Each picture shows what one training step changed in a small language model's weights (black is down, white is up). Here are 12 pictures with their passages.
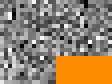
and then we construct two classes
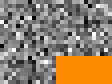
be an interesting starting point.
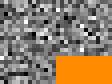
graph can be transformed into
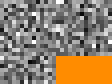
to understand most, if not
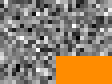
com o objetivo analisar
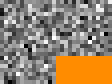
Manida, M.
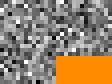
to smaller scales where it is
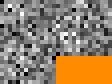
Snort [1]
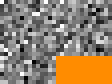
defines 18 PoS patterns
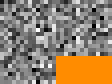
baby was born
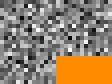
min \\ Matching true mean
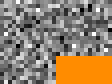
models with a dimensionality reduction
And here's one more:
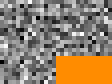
education system, the correspondence
